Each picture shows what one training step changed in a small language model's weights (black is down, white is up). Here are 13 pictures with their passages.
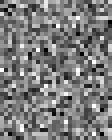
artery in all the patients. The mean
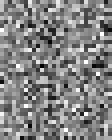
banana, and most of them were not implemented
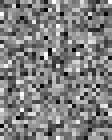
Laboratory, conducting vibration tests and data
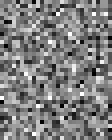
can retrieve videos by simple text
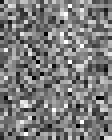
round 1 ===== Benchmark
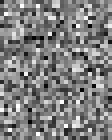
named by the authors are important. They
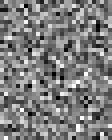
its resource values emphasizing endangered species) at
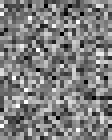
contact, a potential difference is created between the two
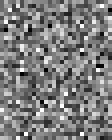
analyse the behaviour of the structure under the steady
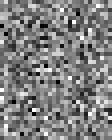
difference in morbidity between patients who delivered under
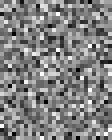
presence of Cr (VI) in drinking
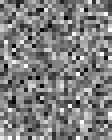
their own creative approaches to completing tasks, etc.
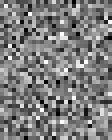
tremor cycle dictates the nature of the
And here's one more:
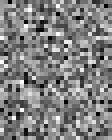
In addition, MD and SCLMSE measurements are
